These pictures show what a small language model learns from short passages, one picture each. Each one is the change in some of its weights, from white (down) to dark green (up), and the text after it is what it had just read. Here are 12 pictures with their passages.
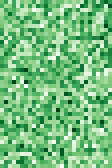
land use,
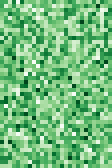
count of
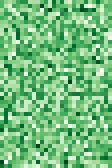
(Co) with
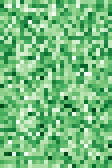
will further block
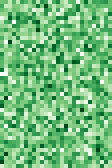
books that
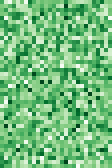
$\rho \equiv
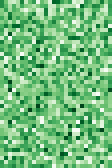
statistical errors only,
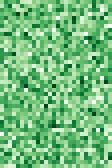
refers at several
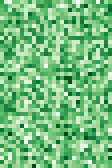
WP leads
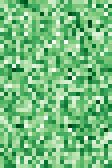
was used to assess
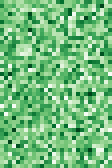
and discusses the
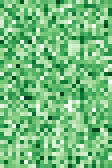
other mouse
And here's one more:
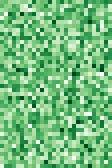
rate, and
